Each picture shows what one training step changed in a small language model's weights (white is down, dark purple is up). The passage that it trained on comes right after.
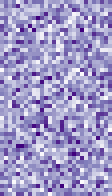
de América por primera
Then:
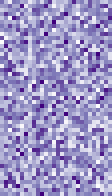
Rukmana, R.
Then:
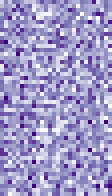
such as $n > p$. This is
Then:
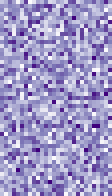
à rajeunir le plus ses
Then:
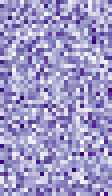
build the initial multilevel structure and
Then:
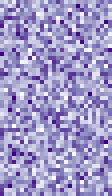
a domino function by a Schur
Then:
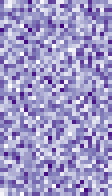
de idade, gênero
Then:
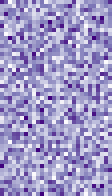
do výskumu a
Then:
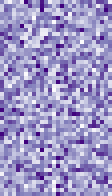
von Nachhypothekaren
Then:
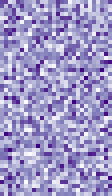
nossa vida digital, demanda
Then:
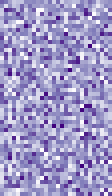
been obtained by the mean of the
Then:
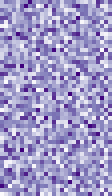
defined. Recall that by the
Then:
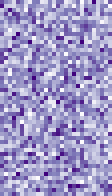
anche una significativa valenza
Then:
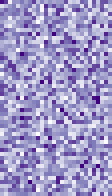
cercano, y aguardame
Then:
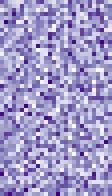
Особливо гостро
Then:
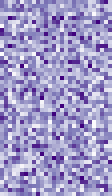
applications. There are some
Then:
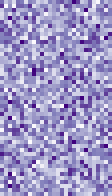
somme de ces forces
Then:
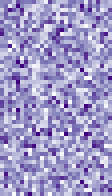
promover a equidade social.
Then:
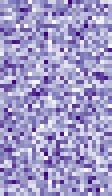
definition of orthogonality of the
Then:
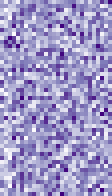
hozirgi ta'lim
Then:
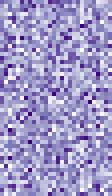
Then, taking into account that
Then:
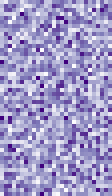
CO \\ \midrule
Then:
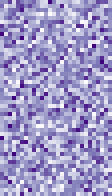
canales alternos que puedan
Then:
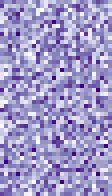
análisis mediante la
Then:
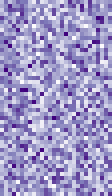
isomorphism. \subsection{Operad of
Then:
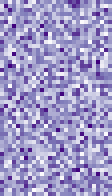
Bernoulli numbers as follows:
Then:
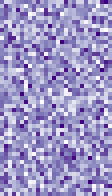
Riemannian manifold, let
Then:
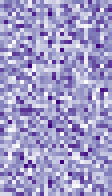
The Antoine equation is used to
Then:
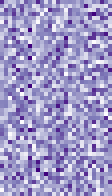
що ми бачимо –
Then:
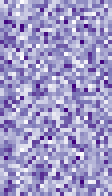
va ikkinchi signallar
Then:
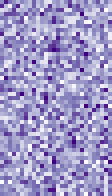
atividade maior. Se
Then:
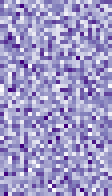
Brasília, DF,
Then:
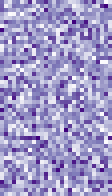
множества q -го
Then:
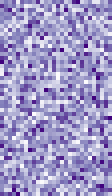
are discussed. Section 4 deals
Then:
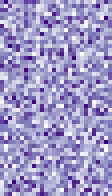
plantio de mudas, com
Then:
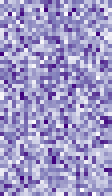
F-regular}\/ if
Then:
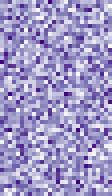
real tangential and normal to
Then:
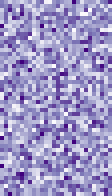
A segunda obra é
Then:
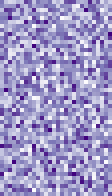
this paper we provide examples of
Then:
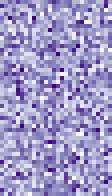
A subset $K$ of a real
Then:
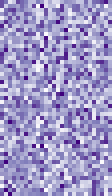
del campo y la acción
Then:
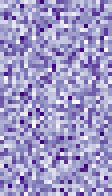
$\tilde U_\p$ denote the
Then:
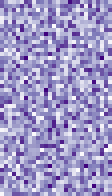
очередь, приводит
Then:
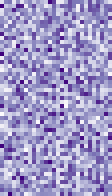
of real field $F=\mathbb
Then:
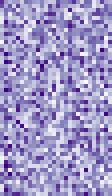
образования современных
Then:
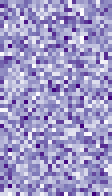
a changing-sign solution to
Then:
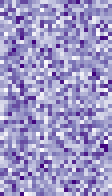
máximo el poset de
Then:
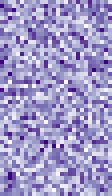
technical calculations. The
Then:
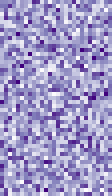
reconhece as informações
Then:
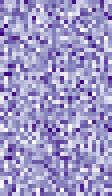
$\psi-$estimate in
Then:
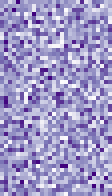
identiklikni his etish
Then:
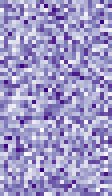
PI controller is applied
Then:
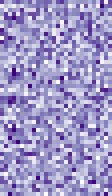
chiqish paytida
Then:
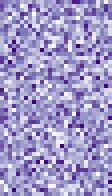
e tomada de decisão em
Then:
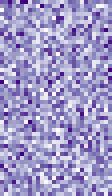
portas de entrada e
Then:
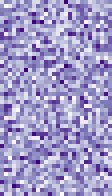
verband gebracht met het
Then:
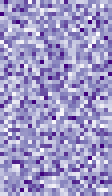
w pracy obserwacje
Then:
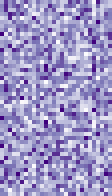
multi-velocity models of
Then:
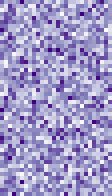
viz Tab. 1). V
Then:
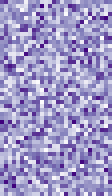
eenwording. Aan de
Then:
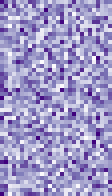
estatura e índice de
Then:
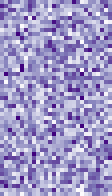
then a permutation of $[k]$ is
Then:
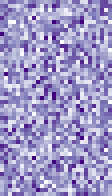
$\M_{0}$ is the linear
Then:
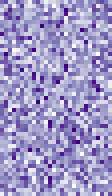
Üzerine Bir
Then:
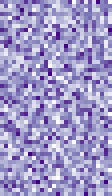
tarmog'i va
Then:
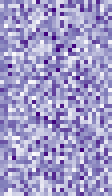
mapping if all spaces are over the complex
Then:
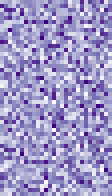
the change of basis between the
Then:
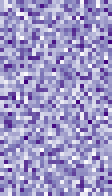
- emal olunmuş
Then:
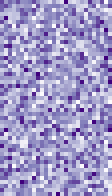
$\alpha , \beta \in \bf
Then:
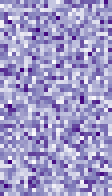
olish imkonini beradi.
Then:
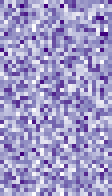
midpoint. Also,
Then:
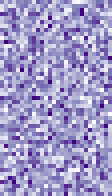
“Emey tog’i bilan
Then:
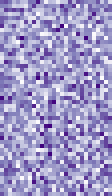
give two types of extended
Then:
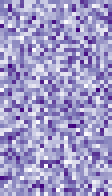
el enriquecimiento donde
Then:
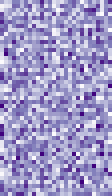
СНиП (КМК)
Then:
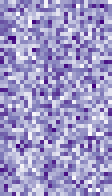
hand, in view of Condition
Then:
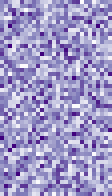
\nelec, &\dtb
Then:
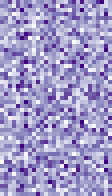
respectively. An equilibrium point
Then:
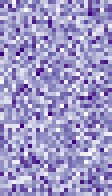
variables sufficient for prediction of the
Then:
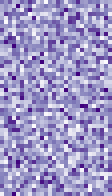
Ademais, existe a
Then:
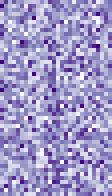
$G$, and is of finite index in
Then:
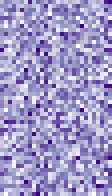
that $\Psi(\alpha,\beta)
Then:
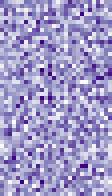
идентификацию и
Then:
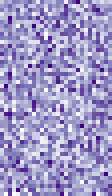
des Schuldnerverzugs
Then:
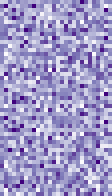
$M_k$ plays a
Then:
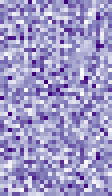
turns out that the optimization process
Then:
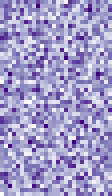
choice of the performance output
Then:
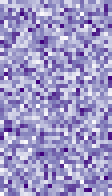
a $\Z^n$-gradation
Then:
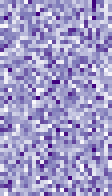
variables such that $\sup_i
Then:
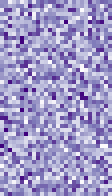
and details. A slight
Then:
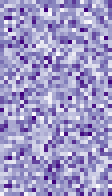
$\#(v)$ to be the number
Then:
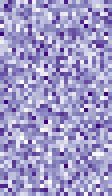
vertically on $\mathcal{M}$
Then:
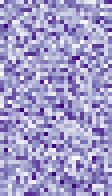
pela herança da
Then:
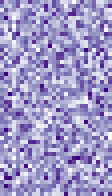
\mbox{as } x \to +
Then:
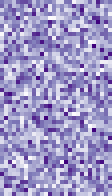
of physiological elements and
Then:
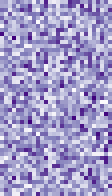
ذلك شكل
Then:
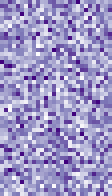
the energy density and linear
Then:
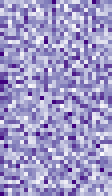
von Neumann modules} in
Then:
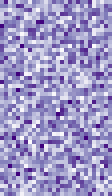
pesquisa abordou
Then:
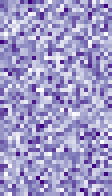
fatoriais maiores que
